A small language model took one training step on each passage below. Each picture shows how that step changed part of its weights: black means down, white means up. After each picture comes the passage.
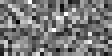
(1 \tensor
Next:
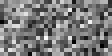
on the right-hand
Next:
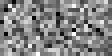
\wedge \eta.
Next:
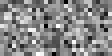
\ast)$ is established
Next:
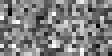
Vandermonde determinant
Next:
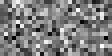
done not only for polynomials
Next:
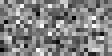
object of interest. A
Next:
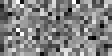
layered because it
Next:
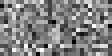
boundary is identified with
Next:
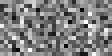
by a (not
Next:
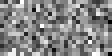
state -- is controlled invariant
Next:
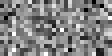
go back at least to
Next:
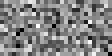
is even. Will
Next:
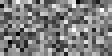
proves the claim.
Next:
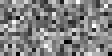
second example taken from
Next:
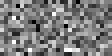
all $p,
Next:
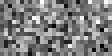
et les \'equations de
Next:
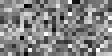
with $m$ simple
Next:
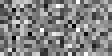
particularly useful constraint to consider
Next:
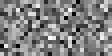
We develop a general,
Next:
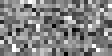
isotropy order will
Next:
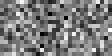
In a random dynamics,
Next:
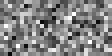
and we could replace
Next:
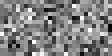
$\Gamma$ be a
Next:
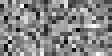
correction of the factor
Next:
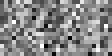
or sample paths are not
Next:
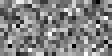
shall give a method of
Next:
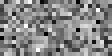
this book, but
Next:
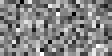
> 1$. This leads
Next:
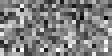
in fact the number
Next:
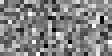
the product will be
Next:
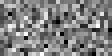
-- an integral function
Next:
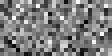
\|\nabla u\right
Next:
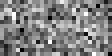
of regular values is simply
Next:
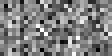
\circ \ga $$
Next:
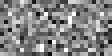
N-step heuristic)
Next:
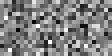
a 4-point
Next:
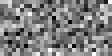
of the definition of
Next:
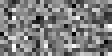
cell align=left,
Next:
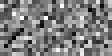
montr\'e que
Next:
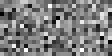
then use the reduced model
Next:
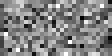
between $\product$ and
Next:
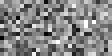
an iterative method which
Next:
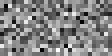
\emph{In Section
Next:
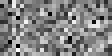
accurate reconstruction of the
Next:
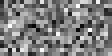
if" type, but
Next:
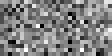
not explained how to deal
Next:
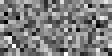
its arc weights; the
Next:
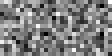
of locally finite Hausdorff
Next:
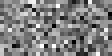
is a set of pairwise
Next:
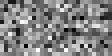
\le n\}$ and
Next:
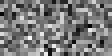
Theorie der
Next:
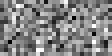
distribution of the stopping times
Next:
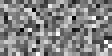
subgroup $Q$ of
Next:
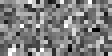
satisfies the following conditions at
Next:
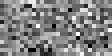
is that we convert
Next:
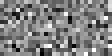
the existing literature;
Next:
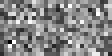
absorption and
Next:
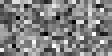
prove that $(L,
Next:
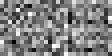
the classical Green's relations
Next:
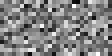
a representation of the form
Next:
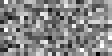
for optimal performance. The
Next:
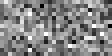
of $n$ is
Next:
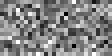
We leave the calculation of
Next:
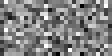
for domains with unbounded
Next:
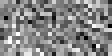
set method is very
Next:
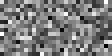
the phase space $\tilde
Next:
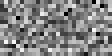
available, existing batch
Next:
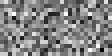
he must have meant
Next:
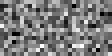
by the RFC
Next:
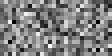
to the Boltzmann equation
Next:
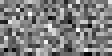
the mass travels along
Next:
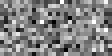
geodesic submanifolds, and
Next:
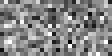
and beta distributions,
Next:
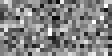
of the dynamics and
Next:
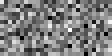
the direct limit in
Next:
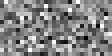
for each $x$,
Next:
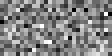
a comparison between first-
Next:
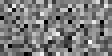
enough to find a proper
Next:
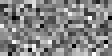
by adding further assumptions of
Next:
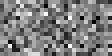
while condition (iv)
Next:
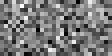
continuous if there exists a
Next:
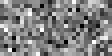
of $e$ to
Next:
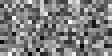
happens early in the
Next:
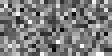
exists a unitary matrix
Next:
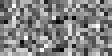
risk over a range of
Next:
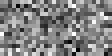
doubly tactic
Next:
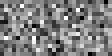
elements. By Lemma
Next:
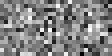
$\Delta$ be an
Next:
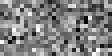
of the point cloud
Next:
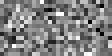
$\alpha =\zeta
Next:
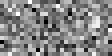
can be found in
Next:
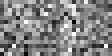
algorithm (with error
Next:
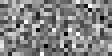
approximation as described above is
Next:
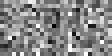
is accepted. We
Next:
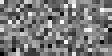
the well-known isomorphisms
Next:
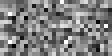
and Reb,
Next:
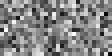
second summand), and
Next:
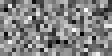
\ U \ $ having
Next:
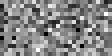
identification, but they also
